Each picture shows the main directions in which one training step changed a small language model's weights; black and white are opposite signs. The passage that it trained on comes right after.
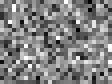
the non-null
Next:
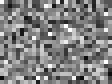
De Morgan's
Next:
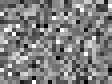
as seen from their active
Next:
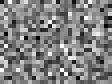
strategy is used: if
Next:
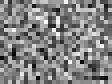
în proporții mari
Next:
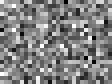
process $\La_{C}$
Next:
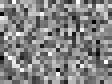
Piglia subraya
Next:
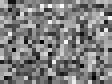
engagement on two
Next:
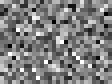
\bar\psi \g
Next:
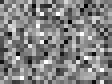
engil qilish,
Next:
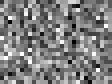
if there is a way to
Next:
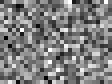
that X--ray activity
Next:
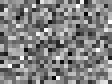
Voting 4.4
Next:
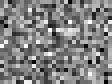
В некоторых
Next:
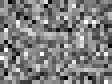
we take these two parameters to
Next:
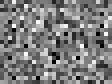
lekin Majnun
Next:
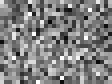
$\meanepsbar$ are
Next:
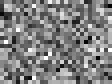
x_{A} \right
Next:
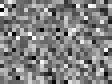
of the crowding of
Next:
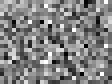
One can easily
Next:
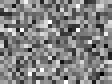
Umeda, M.
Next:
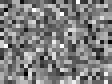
nafardan ortiq
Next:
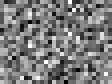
compounds predicted in
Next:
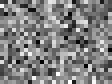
and their generators in the
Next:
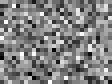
sideband generation;
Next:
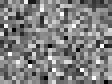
Olim o'g'li
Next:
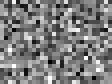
que el hierro no se
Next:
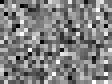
and $y$ then is
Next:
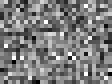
cluster. With
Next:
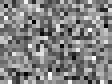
períodos, la
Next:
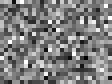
detector pixels in each
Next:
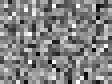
as $\mathcal{K}_j
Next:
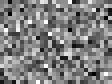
conditions addresses
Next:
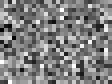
ilk maktabga
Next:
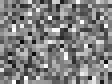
masih dominan
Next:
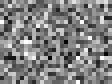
suatu hal yang
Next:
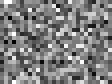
and prefer to state these
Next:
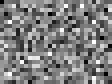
\ee describes the
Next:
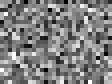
nafsu sehingga
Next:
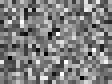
here involves the
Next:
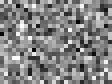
la comunidad, pues
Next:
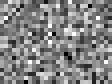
rod $j$, respectively
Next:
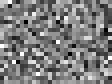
36 liter /
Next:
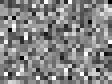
plasma was sought
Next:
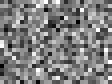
discussions is 2.
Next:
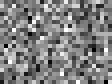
saudável resultará
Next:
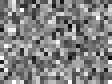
within clusters and
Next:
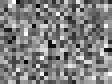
lozim bo'lgan
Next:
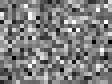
inversion technique
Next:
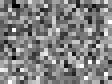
of implemented, which
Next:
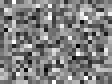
- [hāj
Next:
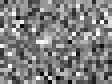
El análisis
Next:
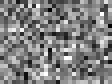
function $\beta_{w}$, we
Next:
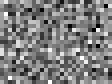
Siqueira Campos
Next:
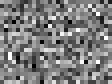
proposed dynamic modeling
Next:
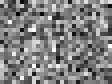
senza modo non
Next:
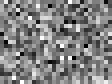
Capacidad del
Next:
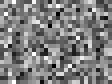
g, sistema
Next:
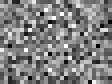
and which implicitly
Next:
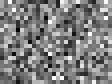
integration between areas -
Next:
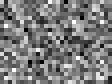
we have not introduced
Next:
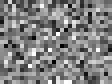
e a composição de
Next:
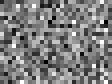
speech, they cannot
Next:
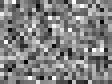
events, this fraction
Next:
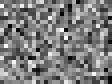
1 ilustra a interface
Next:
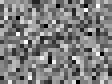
Bill & Melinda
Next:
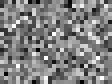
der Intimbereich
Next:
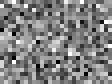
fields \begin{eqnarray}
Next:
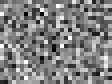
hamda harbiy
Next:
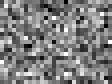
mode (corresponding to
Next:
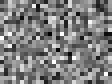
samples. ##
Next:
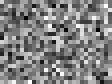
pemberian bibit
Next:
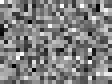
étudiants et des
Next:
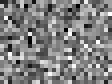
kundan kunga
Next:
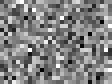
specular components. The
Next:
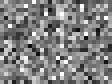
\end{tabular}% }
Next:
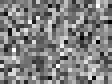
a moving or static
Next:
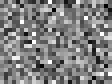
for additional exact
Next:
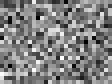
time resolutions used
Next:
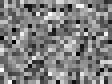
and humanitarian
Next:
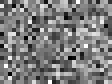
flux carried by
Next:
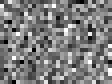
observer implementing
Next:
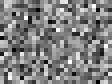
corresponding disulfides
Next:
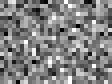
the set constructed from
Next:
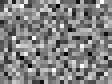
Peace Research,
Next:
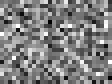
on the rate $R$
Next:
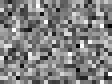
low temperatures, the
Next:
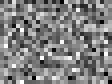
behavior of the
